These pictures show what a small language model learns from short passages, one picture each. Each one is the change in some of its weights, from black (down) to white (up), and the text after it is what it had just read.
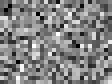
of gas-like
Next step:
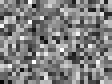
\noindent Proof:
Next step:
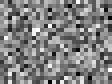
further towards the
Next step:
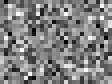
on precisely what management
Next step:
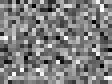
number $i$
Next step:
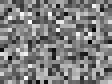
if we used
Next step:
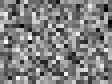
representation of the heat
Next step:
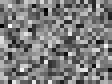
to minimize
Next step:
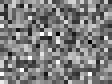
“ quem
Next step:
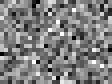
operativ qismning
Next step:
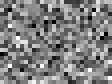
methods. The main
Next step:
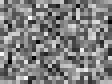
symmetric group on an
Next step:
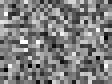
state of the
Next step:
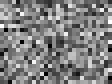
HII galaxy,
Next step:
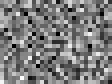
non constructive
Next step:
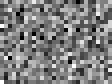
olib kelishi
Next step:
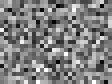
a Tabela
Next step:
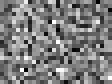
more complicated
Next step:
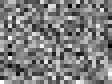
the main tools
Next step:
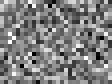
de la Universidad
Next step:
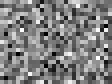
gauge case, a
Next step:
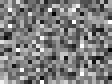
no relations between
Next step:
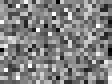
Both of them
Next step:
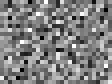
well fit by a
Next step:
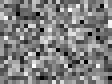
$r$ and
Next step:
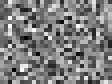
to shift back to
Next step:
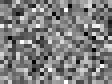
a LC.
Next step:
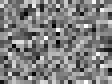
can be found in
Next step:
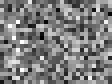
qiladi. Bu usul
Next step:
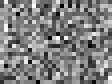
implies the validity
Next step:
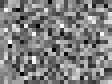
in elastic
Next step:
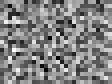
it tests each
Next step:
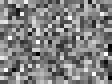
of the model we
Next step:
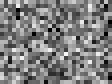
their model and
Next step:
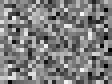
than the current
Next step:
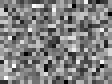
a criança
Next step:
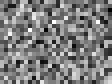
indicated by
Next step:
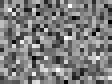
A very similar result
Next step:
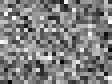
the parameter, the
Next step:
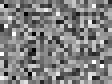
tidak selamanya
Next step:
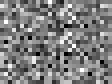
for sake of
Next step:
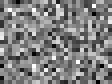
la IC
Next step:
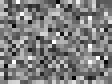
terme (une à
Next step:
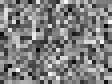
radius at the origin
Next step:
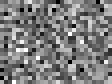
cycle of
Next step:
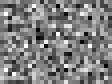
on the {\rm
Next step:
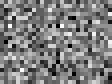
parallel to the
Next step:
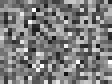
sufficient criterion for
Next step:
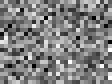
3 – Herr
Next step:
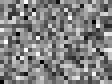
properties of the classes
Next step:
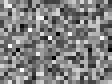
proper names connected
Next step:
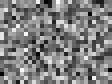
je suis en
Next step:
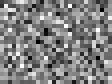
contamination by
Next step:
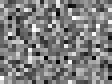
an argument similar to
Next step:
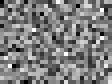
a different state than
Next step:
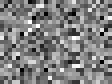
ayollar va
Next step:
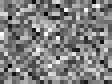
assume that at the
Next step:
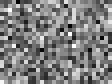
garov sifatida
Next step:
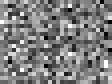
interest by the
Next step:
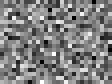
plot the estimated thermal
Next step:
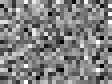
O‘zbekiston Respublikasi
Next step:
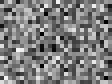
test result |
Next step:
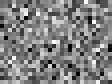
La revisión
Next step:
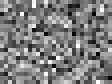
are rolul
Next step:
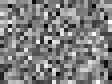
by any potentially
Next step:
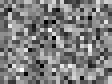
shock. The
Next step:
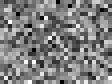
como esse
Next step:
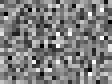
S/N of
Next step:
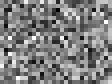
cost. It is
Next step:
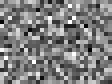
sirve de
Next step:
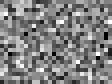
optics with boundary
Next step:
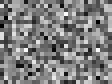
text on Quantum
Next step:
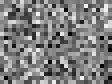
R)$, we have
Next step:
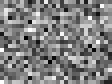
In fact, we
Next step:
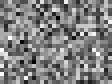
pairs, as well
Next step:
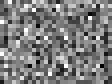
G)$, *where
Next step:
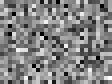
results for $\log
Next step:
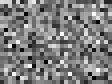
In the commuting
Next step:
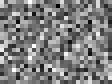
commonly handled
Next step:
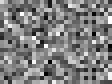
Rosa define
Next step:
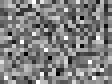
$\sigma$, that
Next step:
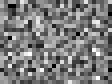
as a moderate
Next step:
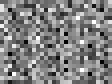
for the FS
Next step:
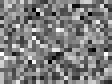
de comprendre
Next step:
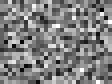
is diagonal and the
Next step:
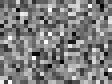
kurz und
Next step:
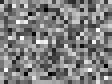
parameters depending on the
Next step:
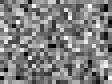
the parameters of distribution
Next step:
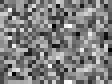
all the curves
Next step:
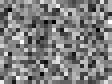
uniformity. The
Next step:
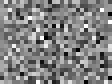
mentioned his interest in
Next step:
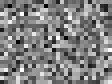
of $Q$
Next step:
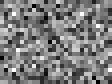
is obtained from the
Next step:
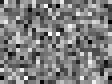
the dual partition.
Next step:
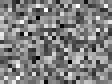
este paper está
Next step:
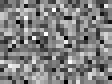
that $t,
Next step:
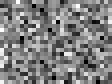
offen n =
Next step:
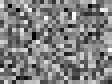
view and also for
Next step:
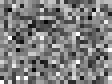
whole system. This
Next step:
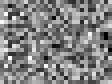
by the quantum
